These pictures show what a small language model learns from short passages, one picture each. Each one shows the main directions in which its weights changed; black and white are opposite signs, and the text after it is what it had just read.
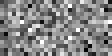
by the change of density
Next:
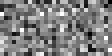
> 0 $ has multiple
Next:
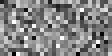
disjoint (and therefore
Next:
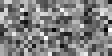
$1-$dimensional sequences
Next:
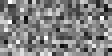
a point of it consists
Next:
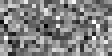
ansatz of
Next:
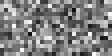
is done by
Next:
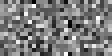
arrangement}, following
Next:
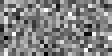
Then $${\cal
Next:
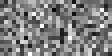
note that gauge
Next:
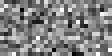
Hilbert spaces,
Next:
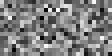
& Surgeries
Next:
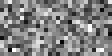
$i$ where
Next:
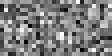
we consider the simple
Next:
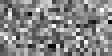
grande partie
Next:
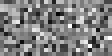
uniform distribution, and
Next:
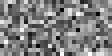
the second part of Proposition
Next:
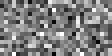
reduces the above to
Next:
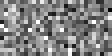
That is, one
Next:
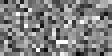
state on $A$
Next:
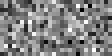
cone convergence with respect to
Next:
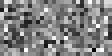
graph $G$ if
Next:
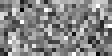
as the infeasible
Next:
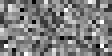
$\kappa$ in
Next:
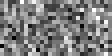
left are all twin
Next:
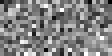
groups and then we obtain
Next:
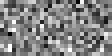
possesses a
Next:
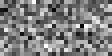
China University of
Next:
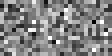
$\Delta$ is
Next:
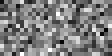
\cdots \oplus
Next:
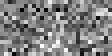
$k \geqslant
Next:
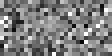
USLA over
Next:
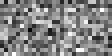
has since then been used
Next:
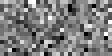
union of two Lipschitz graphs
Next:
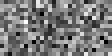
geometry of all orders
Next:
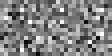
decay of
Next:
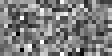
of $F$, with
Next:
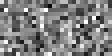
then both are defined,
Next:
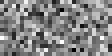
might be possible and to
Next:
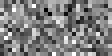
as a diference
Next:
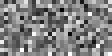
average height of
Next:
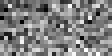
Parallel translated
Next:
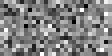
deterministic solver
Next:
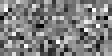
attempt to
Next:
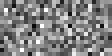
be controlled by
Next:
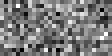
E\otimes \overline
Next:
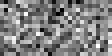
result in much computation
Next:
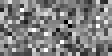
$k$ and
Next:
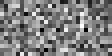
graph with a given
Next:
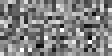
the case of connected
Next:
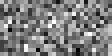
and there is no a
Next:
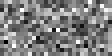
$n$ and some
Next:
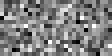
super-sequence is
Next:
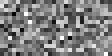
the displacement
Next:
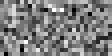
stabilisers of
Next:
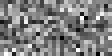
the norm of each gradient
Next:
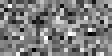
N$ yield
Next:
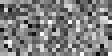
we focus on
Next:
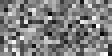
to the discrete problem.
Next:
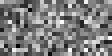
solution in settings where
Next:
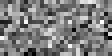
the first and second derivatives
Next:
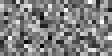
deduce that $\varphi$
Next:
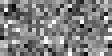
if it is an equilibrium
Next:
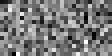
in here, for every
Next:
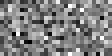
in the sense that*
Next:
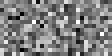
the (unique)
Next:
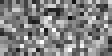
bijectively correspondent
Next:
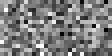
to the following Lemma
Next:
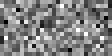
imposes the restriction
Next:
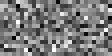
study and classify
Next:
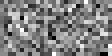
of a system. To
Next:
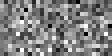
divisible by a prime
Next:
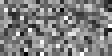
of the Jacobi
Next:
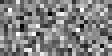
that we need to study
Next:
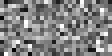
probability $p$.
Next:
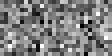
polynomials) are defined by
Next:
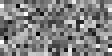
note we present an infinite
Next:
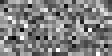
the footprints
